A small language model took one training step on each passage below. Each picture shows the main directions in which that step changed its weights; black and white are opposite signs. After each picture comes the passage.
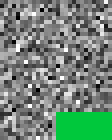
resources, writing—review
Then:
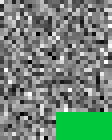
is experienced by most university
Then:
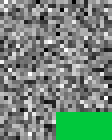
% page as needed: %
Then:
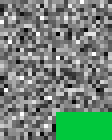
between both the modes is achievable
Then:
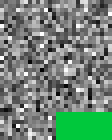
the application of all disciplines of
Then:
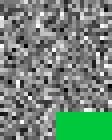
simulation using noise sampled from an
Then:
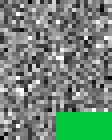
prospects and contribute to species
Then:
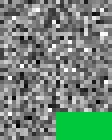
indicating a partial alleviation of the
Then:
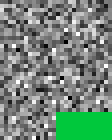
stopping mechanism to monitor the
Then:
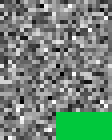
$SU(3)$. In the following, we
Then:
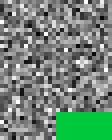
but we could not find any explanation for the
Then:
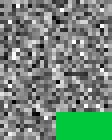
tizimlarida tobora ortib
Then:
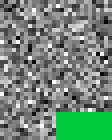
Thematic Area Series Thematic
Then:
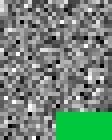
gradient length scale parameter,
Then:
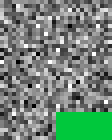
part of our study of nuclear effects on D
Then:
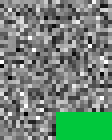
difference between the velocity per unit
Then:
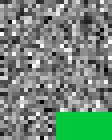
quehacer de la Universidad donde
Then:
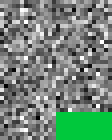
w ciągu ostatnich
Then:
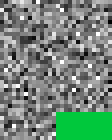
4-sonli hay'at
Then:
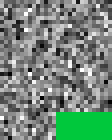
than technical precision. Second, the
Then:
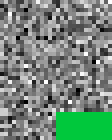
In bibliography-style
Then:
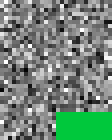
countries are actively pursuing
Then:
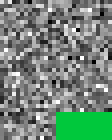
that the pre-service social studies
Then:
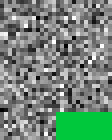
geconstateerd, dan zou
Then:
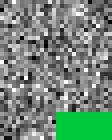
there is a distinct difference between the
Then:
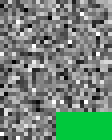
V(x) In the previous section,
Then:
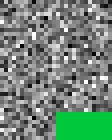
Section VI; Fig. 6; Table
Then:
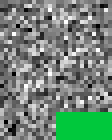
трудомістким, а
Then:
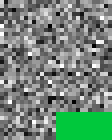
- RQ1: How refinements and
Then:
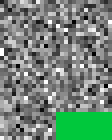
atom 2 in $C$. After the
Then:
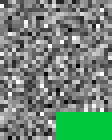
We assume that a $M_{\rm BH}$
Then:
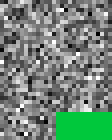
va zarurat bo'lsa,
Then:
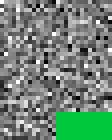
доклінічному етапі
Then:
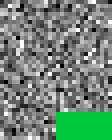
oiladagi sog'lom
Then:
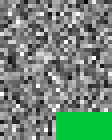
xorijiy davlatlar
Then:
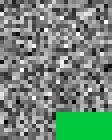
and chlorpyrifos (22%)
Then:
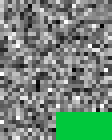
HbA1c and found no significant difference between
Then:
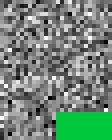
other if calculated over a longer period;
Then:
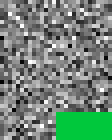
aggregate of pictorial
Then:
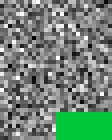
Orhorhoro, W.O.,
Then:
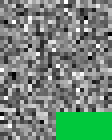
the reading ability of elementary
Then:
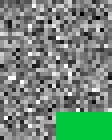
p)$ and its queue length increase by
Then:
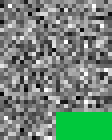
test, as this test is the reliability
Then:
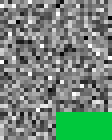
achieving it, or because it
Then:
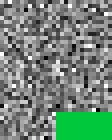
the pulsar is expected to contribute
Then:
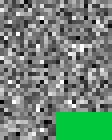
each growth stage, are provided in Table
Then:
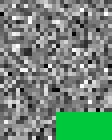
in housing plans beside the
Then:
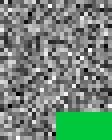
$\boldsymbol{B}\perp \boldsymbol{E}$,
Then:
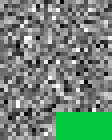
of context. We will end our intervention
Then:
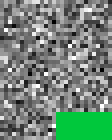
week after the posting ended. The
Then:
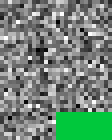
and the imposed deformation was kept by
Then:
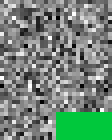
of Astavakra, the Vedic
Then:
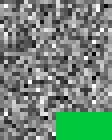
the position of {\it Em2}, {\it
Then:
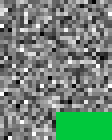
of teeth is caries. It has been
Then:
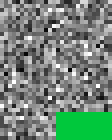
that optical configuration were overcome,
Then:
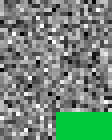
yaqqol o’zini
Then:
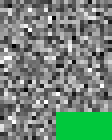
\alpha {\hbar^2 \over 2m}
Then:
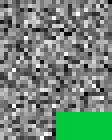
warm absorbers, whose presence
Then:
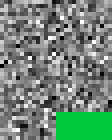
that UBI is fundamentally a
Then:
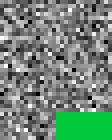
studying the temporal evolution of the
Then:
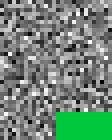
Pharmaceutical Research,
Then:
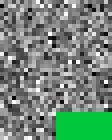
hand, $\bb$ is a unique
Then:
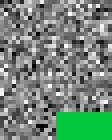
demonstrate this explicitly. The quantum
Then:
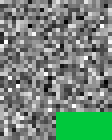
stresses continue to decrease, but
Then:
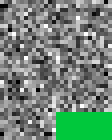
the spin conductance via the corresponding
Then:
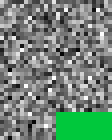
work on multiscale, multiphysics
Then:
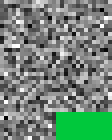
to $4000$ s of physical time. We
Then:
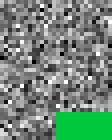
If moves X and Y affect a
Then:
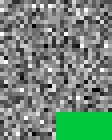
respectării drepturilor
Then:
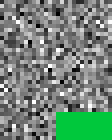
in home, road and work places of
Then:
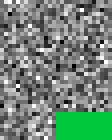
lower $\sim$1 MeV
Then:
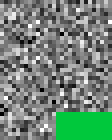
1-kurs talabasi.
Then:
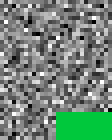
the system is evaluated for two landing
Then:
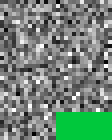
factory, chemical contents are more significant than
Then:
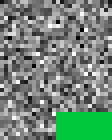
the transition from superfluid to
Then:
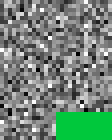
measurement done by the CDF
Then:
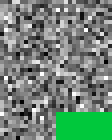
et très énergétique.
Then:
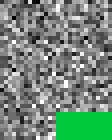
Ezechi et al. (2025) shows
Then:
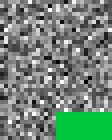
y la equidad. Ecuador la
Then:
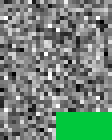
la más significativa. En el
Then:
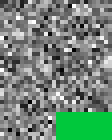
respectively total and left-moving fermion
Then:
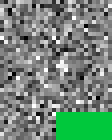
motivatsiyasi pasayishi
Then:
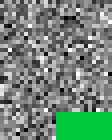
they establish an RDMA
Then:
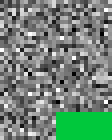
of a unique and significant fluctuation on the
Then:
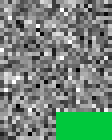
ularning oqibatlarini
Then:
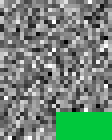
60 No contexto da faculdade
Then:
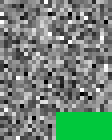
5-year follow-up. The percentage
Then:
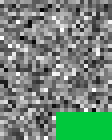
could have resulted from more showcasing of
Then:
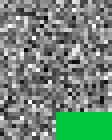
We have included a Gaussian
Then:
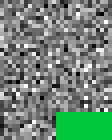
number of water of hydration associated
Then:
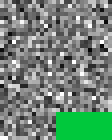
ГК відповідно, $p
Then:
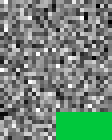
The first stage is made up of strategies,
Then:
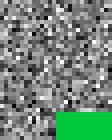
Fig. 6 shows the effect of these two parameters on
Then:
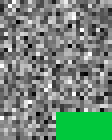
larger for the more deeply-bound
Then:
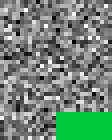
yang rendah. Proses
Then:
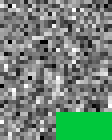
in the study expressed concerns about the use
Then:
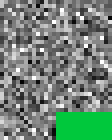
новое бытие,
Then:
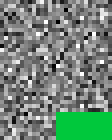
positive and negative signs of the corrected
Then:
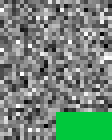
these equations are not equivalent to the case
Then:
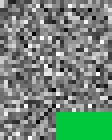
Ургенчский филиал
